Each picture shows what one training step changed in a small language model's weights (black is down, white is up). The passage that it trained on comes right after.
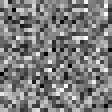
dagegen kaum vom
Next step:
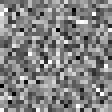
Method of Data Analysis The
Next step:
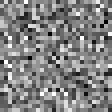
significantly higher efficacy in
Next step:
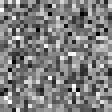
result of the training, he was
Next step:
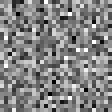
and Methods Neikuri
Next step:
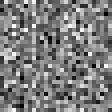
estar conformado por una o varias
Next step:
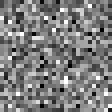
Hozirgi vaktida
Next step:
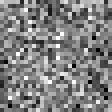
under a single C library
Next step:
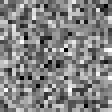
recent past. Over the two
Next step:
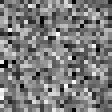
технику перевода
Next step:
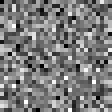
ko'paytirish, mohir
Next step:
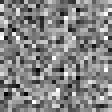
молодшій групі)
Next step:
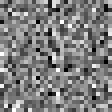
in Σ_4 PFAS
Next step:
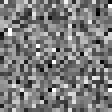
experiments, data collection and
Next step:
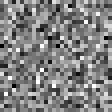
akta kelahiran
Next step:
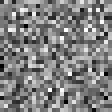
loaded patch antenna can
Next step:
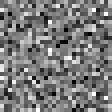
For example, effective implementation of
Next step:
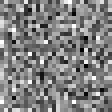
do not follow similar measures in
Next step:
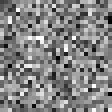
protagonists. Key
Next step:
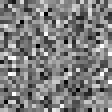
sound Option of physical
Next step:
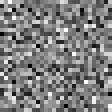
over: Alluvium [Ito -
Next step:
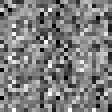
si el empleador es una persona
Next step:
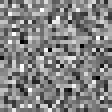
of students, postgraduates and
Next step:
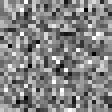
the individuals belonging to one species
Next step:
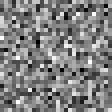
of packets N_f in the
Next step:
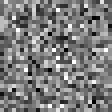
evidência e, adicionalmente,
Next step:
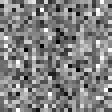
de acuerdo con Zurita
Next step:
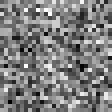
emphasized by Lucas
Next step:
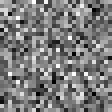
de Galera, Tejada y
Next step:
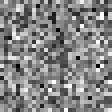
e não muito aceita?
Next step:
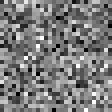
it very productive to adopt
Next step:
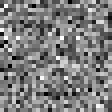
gapga lingvistik
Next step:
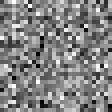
Physics, except where
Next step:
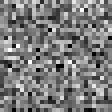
technologies that will, for instance,
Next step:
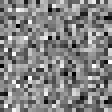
varying phos- phoric
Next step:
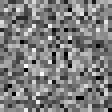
mandatory summer vacation
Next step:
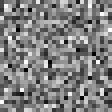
kasb etadi. 2020-yil
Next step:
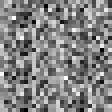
is the decoder for all the
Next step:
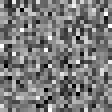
**Preparation of IUGG
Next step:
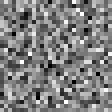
algorithm. The proposed
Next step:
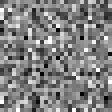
effect] Mechanism:
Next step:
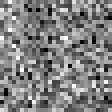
program provided at the high school level.
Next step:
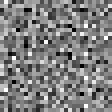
da figura materna. A
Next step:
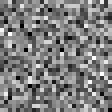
Giordano Bruno,
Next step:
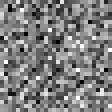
um einen Abb. 1:
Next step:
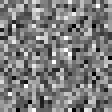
communication used to interact with each
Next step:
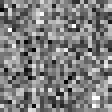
laser power is explained by the
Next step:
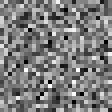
MT group, and 11.64
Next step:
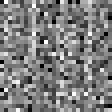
zijn bij de constructie
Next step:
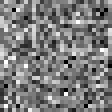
engagement. Figure 5 -
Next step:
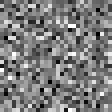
фанининг алоҳида
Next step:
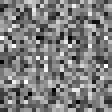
definito la resilienza
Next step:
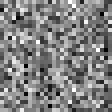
of awed reverence for the man
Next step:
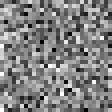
Carlo neutron and
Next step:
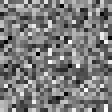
accordance with the responsibilities
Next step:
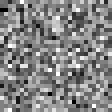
of the plates to prevent
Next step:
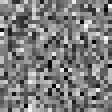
criminal liability. The AI
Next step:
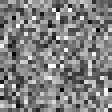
matnli ko'rinishda
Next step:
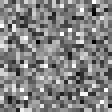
quantity of good according to
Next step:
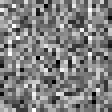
maneras y con diversos
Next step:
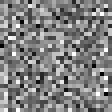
говорит об его
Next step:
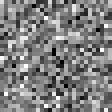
or ulcerative colitis were
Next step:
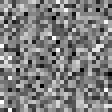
vazifalari tahlil
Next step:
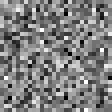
ethical approval The present research work
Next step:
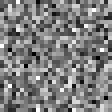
Berlin. - Lotter,
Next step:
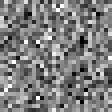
result, it is concluded that
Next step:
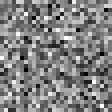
A. Enker, W.
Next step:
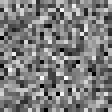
The top 1 feeder school of
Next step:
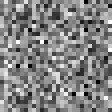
independent to relatively
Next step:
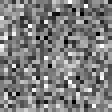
2017. A review of the
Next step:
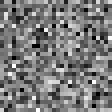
pode ser afetada negativamente
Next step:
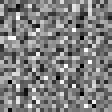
häufiger. Auch hier
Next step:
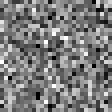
control). They also use centralized
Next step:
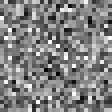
venom+chitin) groups
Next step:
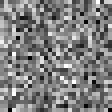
family history for both
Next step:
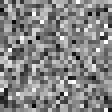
Help control weeds: mulch
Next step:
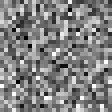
keladi. Degenerativ
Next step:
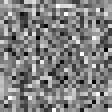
domaine du spectacle
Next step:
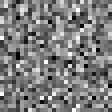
the present study was to estimate the
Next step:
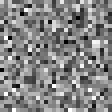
a - nuqta rangini
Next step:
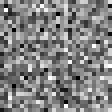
❖ “raqamli
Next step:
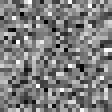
homogeneous nucleation from
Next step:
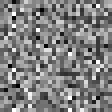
“стандарт” сўзи
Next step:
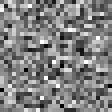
high Reynolds numbers solution
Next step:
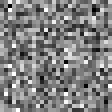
Analyzed and interpreted the
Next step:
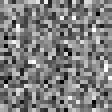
an. Eine fortlaufende
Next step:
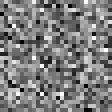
la radio, deberían
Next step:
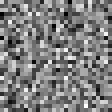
tarbiyasi haqida
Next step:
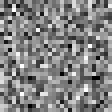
and the arrival of the first
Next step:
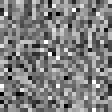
eq) and DIEA
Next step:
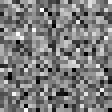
de una explosión en una zona
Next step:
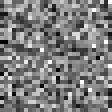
Toprak Bilimi ve
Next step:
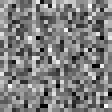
and the evaluation is done under
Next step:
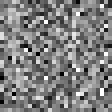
Abstracts. DH 2023
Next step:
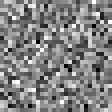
be explained by the presence of the
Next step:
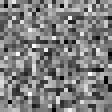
fikrlash qiyinligi
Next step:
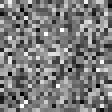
innovasion agrotexnologik
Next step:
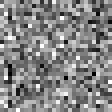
Title Project management
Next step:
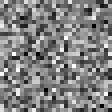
quality index with all parameters
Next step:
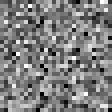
фонды русского и
